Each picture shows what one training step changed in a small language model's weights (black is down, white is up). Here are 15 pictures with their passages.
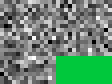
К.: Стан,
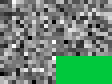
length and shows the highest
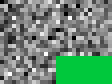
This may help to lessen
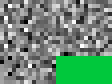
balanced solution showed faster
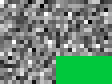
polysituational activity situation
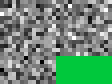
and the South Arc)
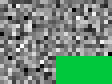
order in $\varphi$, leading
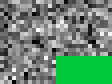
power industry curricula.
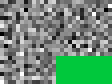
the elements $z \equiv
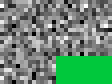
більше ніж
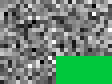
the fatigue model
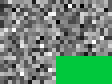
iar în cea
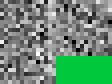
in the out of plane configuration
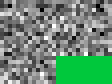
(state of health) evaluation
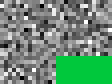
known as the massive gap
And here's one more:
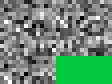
charge transport properties of a single
